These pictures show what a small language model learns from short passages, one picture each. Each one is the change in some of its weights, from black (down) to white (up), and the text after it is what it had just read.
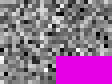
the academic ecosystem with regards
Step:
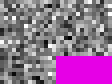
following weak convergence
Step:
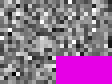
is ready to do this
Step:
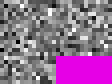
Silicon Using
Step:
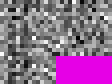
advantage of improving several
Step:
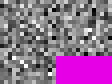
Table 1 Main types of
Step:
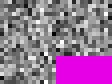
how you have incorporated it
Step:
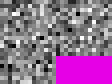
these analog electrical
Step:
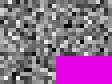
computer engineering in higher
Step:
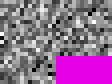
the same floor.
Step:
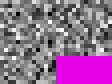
with Anthony
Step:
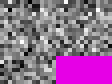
interest or principal or
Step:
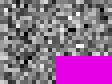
demon. During the
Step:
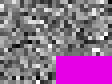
Artificial intelligence tools were
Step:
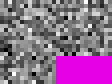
chromosome from their
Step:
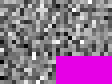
the red colour solution was
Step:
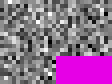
be more important in the long
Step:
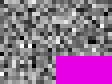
Glossary: -
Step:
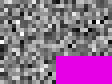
an introduction to the
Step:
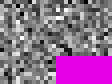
new multiplication,
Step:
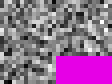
which had been transmitted
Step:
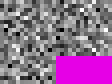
results and feedback were
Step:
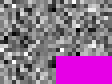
This leads to a
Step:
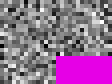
cancer patients. Therefore, there
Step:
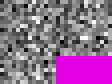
c.c.) and water
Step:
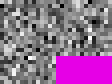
systems for identity verification
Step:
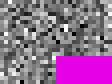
higher sensitivity for fully
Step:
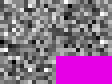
Food consumption Normal
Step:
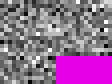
outcomes and overcoming
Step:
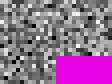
Rain is more intensive
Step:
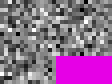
improves, with peaks
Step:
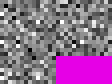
corn starch solution to
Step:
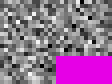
emerging sub discipline
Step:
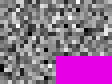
for execution on the real
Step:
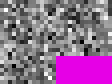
small scales businesses in
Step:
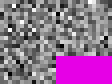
capacitor into which the
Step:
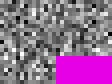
change; - Return
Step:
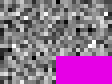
results show that there was a
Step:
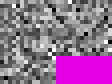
to track the results of
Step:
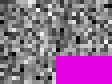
sediment concentration,
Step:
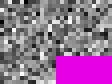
used by RLCC,
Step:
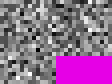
the decentralized
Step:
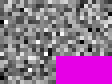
as celiac disease with
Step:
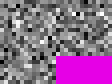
into the database with respect
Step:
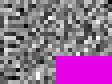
Hypertext documents
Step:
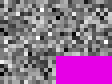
section 4.1.
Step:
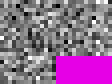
microcontroller device
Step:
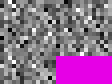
respectively. The metric
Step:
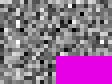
materials we shall develop and
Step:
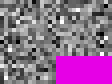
rice husk.
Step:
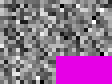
effective for allergic
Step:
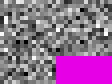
[33]. The second approach
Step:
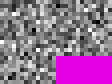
these frequencies are calculated by
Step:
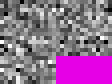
surface sol–gel process
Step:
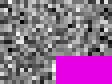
acid monohydrate
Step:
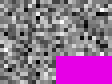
St. John
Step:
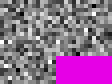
dated August
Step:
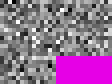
females as control group)
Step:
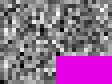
and p -values
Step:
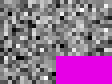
IEEE 49Th
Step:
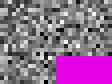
measured over a wide range of
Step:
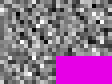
The authors declare that
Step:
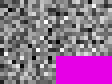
treatment), smokers],
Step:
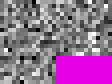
they have a very competitive
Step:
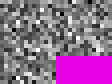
users to choose from.
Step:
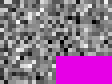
minoxidil, an
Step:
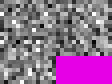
are thoroughly
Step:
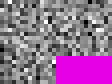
means of source text refer to
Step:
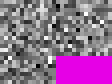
the groundwater samples
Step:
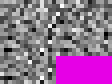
the OSM data was
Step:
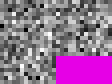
of the Roughness And
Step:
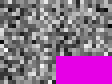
speed during the winter
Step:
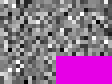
-What To Do
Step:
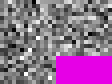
they existed in England
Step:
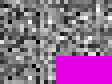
opting potentiometric
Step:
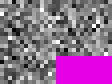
workup was done according to
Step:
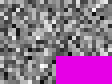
with the solution containing
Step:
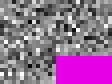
on March 14,
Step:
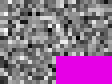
not only improving the content
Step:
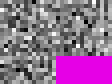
implementing sound management
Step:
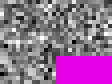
and along the membranes.
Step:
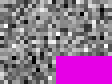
its own set of challenges,
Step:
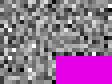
Holland publishing
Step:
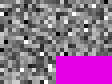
of Response Sample
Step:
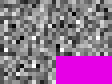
a connected graph with n
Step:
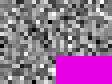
negative comment 2.61
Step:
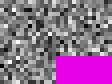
and division. and
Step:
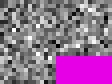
was dried over KOH
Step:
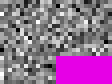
their living spaces,
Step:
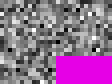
of the industry transformation.
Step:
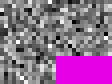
Therefore, the computational complexity
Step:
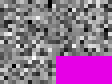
ML in MCA
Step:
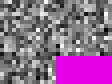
output taking into consideration
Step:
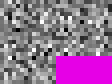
is a research project that has
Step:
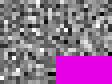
Volume-3 |
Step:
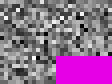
with the brittle
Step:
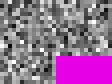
me and is based on my
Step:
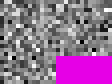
we demonstrated that statis-
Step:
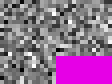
and geospatial
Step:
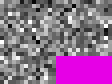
from China's funding
